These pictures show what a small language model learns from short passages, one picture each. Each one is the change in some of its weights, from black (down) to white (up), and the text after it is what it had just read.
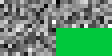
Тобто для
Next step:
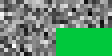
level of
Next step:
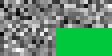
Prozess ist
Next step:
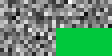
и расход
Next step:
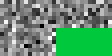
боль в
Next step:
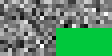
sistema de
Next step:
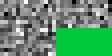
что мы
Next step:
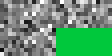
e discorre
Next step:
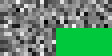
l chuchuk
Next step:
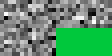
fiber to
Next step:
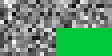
Aunque la
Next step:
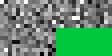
чем в
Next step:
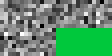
aman dan
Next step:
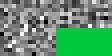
Leon, in
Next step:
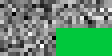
de Visita
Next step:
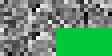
Formado em
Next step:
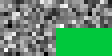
momento de
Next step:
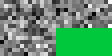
va uning
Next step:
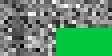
dia? A
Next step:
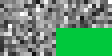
sangre y
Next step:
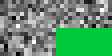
informações sobre
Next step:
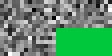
todos os
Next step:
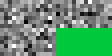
les parents des
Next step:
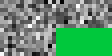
locais e
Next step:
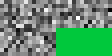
заданий на
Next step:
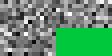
de muestra
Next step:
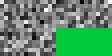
є такі
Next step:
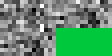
olishi va
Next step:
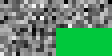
of medical
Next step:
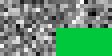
the education
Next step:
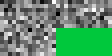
ve Ses”
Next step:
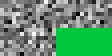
sense of
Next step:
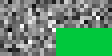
de várias
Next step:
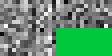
to support
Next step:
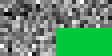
é conferida
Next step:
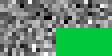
e seleção
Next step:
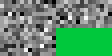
para levar
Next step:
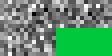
omvang van
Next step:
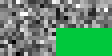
responden yang
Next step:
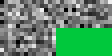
Tabel 5
